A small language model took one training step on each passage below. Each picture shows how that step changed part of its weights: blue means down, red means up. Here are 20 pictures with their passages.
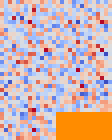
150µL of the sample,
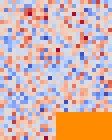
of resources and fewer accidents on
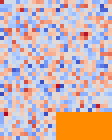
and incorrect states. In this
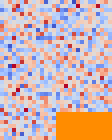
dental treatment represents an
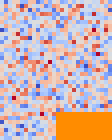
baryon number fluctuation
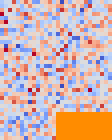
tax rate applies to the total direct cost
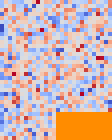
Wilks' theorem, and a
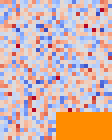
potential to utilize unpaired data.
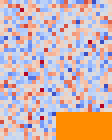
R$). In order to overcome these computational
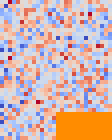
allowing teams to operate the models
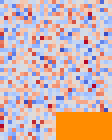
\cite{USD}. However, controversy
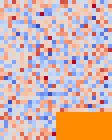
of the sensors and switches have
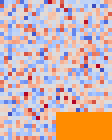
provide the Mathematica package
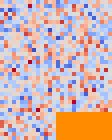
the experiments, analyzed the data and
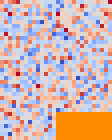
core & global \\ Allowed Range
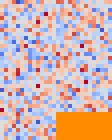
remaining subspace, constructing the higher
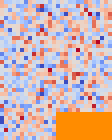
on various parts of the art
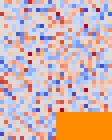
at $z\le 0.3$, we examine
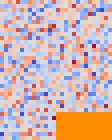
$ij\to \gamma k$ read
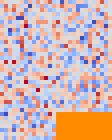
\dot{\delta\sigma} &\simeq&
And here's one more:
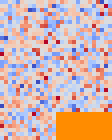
straightforward to show that the effective
